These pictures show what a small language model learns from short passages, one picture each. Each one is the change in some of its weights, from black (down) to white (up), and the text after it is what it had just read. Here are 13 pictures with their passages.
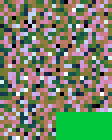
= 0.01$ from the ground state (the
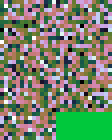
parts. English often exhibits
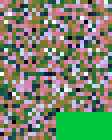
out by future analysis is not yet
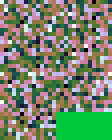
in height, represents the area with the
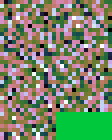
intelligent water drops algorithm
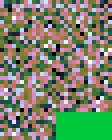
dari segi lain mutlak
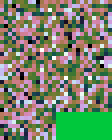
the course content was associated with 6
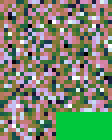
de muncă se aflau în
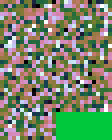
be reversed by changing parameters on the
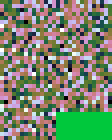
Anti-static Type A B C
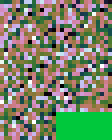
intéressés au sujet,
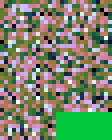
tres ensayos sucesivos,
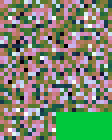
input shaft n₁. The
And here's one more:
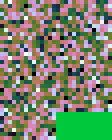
the last LAI measurement taken on 4
